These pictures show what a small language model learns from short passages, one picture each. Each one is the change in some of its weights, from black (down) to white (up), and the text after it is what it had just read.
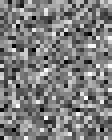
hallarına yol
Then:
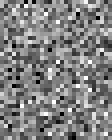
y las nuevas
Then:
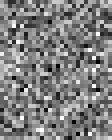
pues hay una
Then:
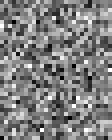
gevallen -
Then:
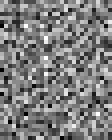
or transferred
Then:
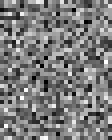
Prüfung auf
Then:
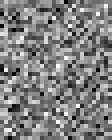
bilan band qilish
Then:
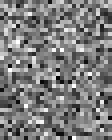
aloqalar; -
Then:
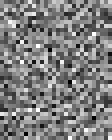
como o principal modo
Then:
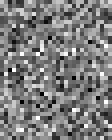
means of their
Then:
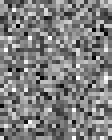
mitigar los
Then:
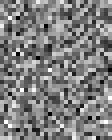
gestión y al
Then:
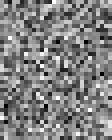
Informationen über
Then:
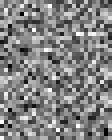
и долям
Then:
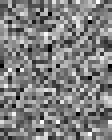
bu o'quv
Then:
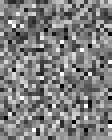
travail a été
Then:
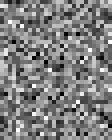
sur les actions que
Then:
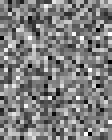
akuntansi dan
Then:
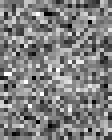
baholash uchun
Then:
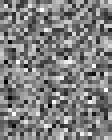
Salas et al.,
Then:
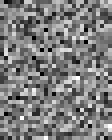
individu dalam mengatur
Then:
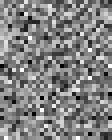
да расте,
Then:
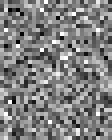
(cuando yo
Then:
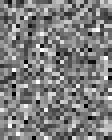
brosur umrah
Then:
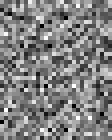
way forward.
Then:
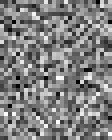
cognitivo e
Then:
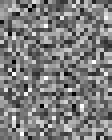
puramente casuale
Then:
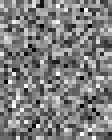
tiveram a
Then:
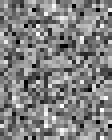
mit Fachstellen
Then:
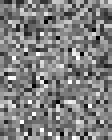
deste trabalho é
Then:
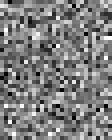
chercheuses un
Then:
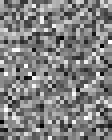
Ganguly P,
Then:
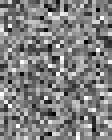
on Innovation,
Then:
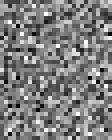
de las muertes en
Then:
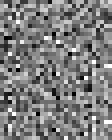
Perú sobre la
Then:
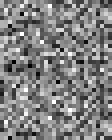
и практической
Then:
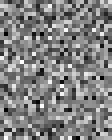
their children to
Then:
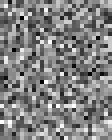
kerek boladı
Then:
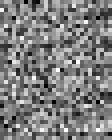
swej formie
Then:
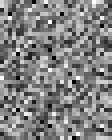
troca de dados
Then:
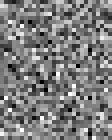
référence et
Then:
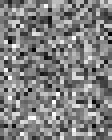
u Turkiston
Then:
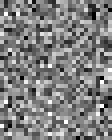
publicada com esta
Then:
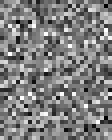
soat davomida
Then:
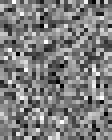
de a asigura
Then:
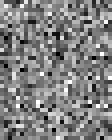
اندر کی
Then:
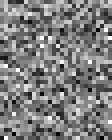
ham bevosita
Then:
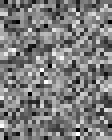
history, and
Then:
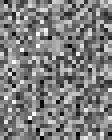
Se tratada como
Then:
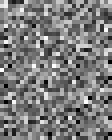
bilan qarshi
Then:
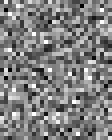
de Folclor
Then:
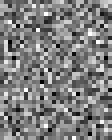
de la organización.
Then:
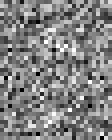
die dringende
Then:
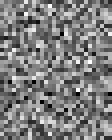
цитокинов и
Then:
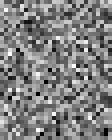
uma criança,
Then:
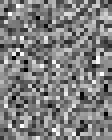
jo no em puc
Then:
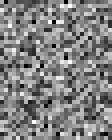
iman. Dalam
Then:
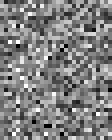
no número de
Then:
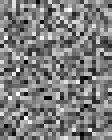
200 ouvriers et
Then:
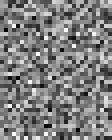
en el proceso de
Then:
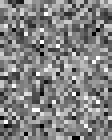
va o'simlik
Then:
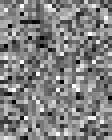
И хотя по
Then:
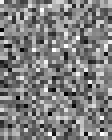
Asian Journal
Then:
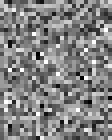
clarifier la
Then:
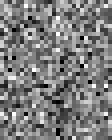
= a k_y
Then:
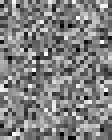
relationship based
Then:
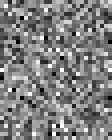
kan men lezen
